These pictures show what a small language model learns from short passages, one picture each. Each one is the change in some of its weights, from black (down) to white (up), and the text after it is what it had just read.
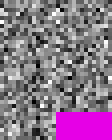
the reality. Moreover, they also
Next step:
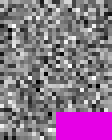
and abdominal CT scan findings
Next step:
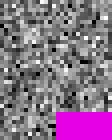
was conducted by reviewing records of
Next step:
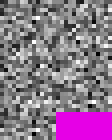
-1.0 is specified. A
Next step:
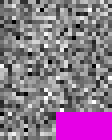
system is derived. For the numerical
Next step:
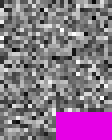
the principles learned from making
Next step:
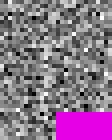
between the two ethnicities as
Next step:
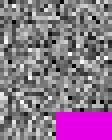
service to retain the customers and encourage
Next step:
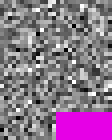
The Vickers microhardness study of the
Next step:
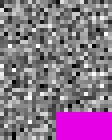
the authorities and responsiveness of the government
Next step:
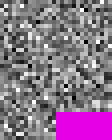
such as the lifecycle of the
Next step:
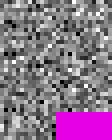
Likert scale in five
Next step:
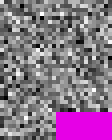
Publishers. - Leijon,
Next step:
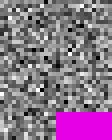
to be immobile. The growth
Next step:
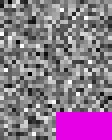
we use the common simplification to the single
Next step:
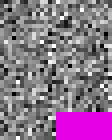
of L2 proficiency, an
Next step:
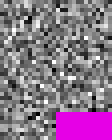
the octahedral cation sites by
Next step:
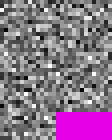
published in connection to open access
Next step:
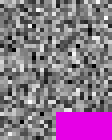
millions of citizens and activating
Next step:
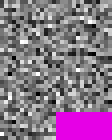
more accurately characterize the key changes in the
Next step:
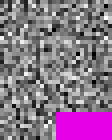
and the solvent removed. The
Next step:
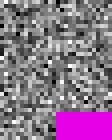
a description of the Avars
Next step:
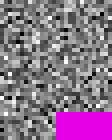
on a steam-bath at
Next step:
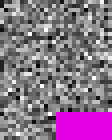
a combination of any of these groups. These groups
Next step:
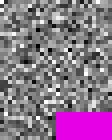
The marginal land area can now be
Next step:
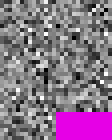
by solid-phase extraction
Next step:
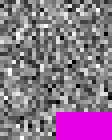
which is probably due the fact that the
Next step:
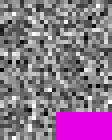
ugly and bad cheering, and
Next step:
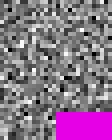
of child adoption. The present paper
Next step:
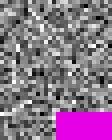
Sciences (LUMHS),
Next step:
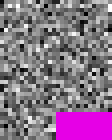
implemented austerity agendas and are
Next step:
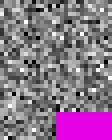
to suit the stated objectives.
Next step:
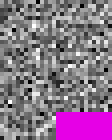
κ antibody (final
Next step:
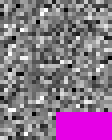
between 60 to 86% compared to previous
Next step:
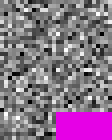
- h$$ $$\Rightarrow
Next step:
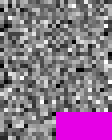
competitive inhibitors has
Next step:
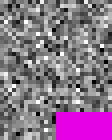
laser delivery infrastructure were
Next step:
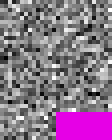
sensitive data abroad. 4 Open
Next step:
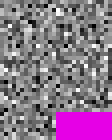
highest impact energy than those glass
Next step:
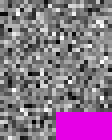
is to say, here it can be
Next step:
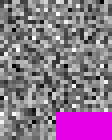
for their technical and performance properties rather than
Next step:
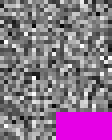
priorities in the area of research, development and
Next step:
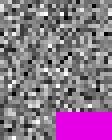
thing is that among librarians there
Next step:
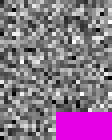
proactive cleaning activities in a significant
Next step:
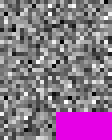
incomplete known elements
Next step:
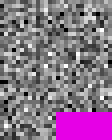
are likely to develop emotional attachment
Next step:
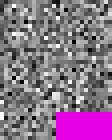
projected to be replaced by
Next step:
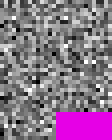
study were diagnosed with causative
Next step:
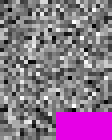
of a novel diagnostic device
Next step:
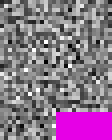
for congenital heart disease,"
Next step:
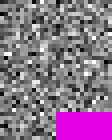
supposed to transfer an average of
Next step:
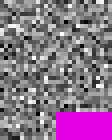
is currently used by Indians to connect
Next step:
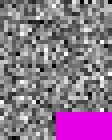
Figure 10: Solutions to children's learning
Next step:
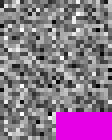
insulation parameters. This configuration
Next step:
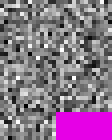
expressed in the use of coping
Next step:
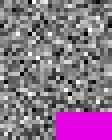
Especially speech development is more complex than
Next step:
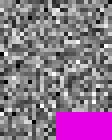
the mass screening method or in test
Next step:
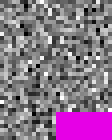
Matplotlib Package of
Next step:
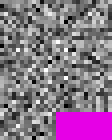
- Socio demographic characteristics of
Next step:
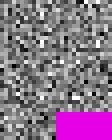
Melting points were measured using a
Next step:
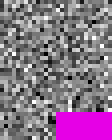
such as municipalities,
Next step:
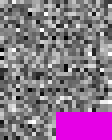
polymorphic DNA markers to
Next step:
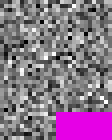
in marital relationship shows her challenge
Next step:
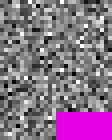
Lack of liquidity in the local financial
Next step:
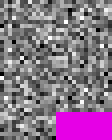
experimental conditions¹⁻⁵.
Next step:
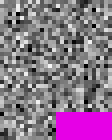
In the beginning of their teaching
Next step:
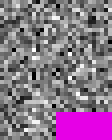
depression. People not involved in
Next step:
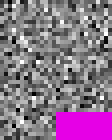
and all co-authors declare
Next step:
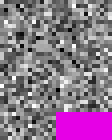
pose risks to financial stability.
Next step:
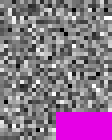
PMF. As the MQ table is
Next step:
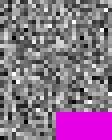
and HCV were tested for, in the
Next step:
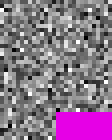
the patients with radiofrequency or cryo
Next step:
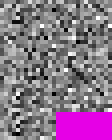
ISC HPC 2023 Germany
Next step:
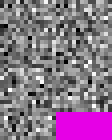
years of its use and development proved, it is
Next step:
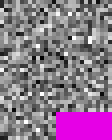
the subject except an experiment which was
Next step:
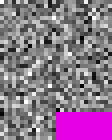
3 shows the behaviour with the angular
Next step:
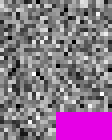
of satellite-based displacement
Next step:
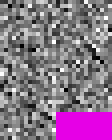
loss of supporting bone but is
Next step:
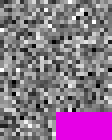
by applying optical flow technique.
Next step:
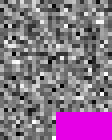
translocated chromosome arms by
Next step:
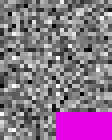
can be applied only when the quantized
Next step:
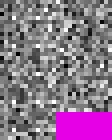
and 71.5 years respectively [16,
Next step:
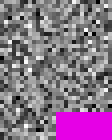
Relativistic Quantum
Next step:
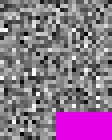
the typical spaghetti and
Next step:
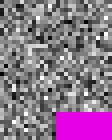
cause nitrate toxicity in
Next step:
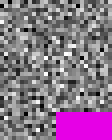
doing this analysis, we take account of
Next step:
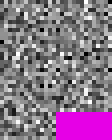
Academy, National Foundation for
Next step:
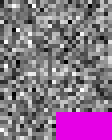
law is considered to be the tool of the
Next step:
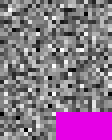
obtained for leak area of 9.42
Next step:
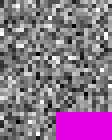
reliable indicator of pollution.
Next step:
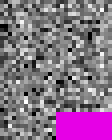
to be ephaptically coupled
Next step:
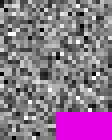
a new way for mathematics in the
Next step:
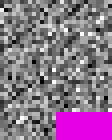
the negative effects of urbanization,
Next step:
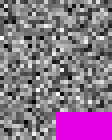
that the measures aimed at improving the business
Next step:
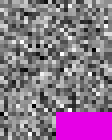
or academic laboratories, have
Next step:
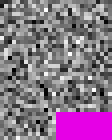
to maintain their compliance with
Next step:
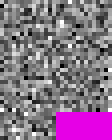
(RMSEA). Besides,
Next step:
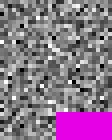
nganong isagol man na mam
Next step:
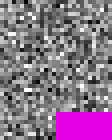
to enhance the vein patterns.
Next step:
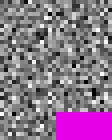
Greg Ganger, and Phil
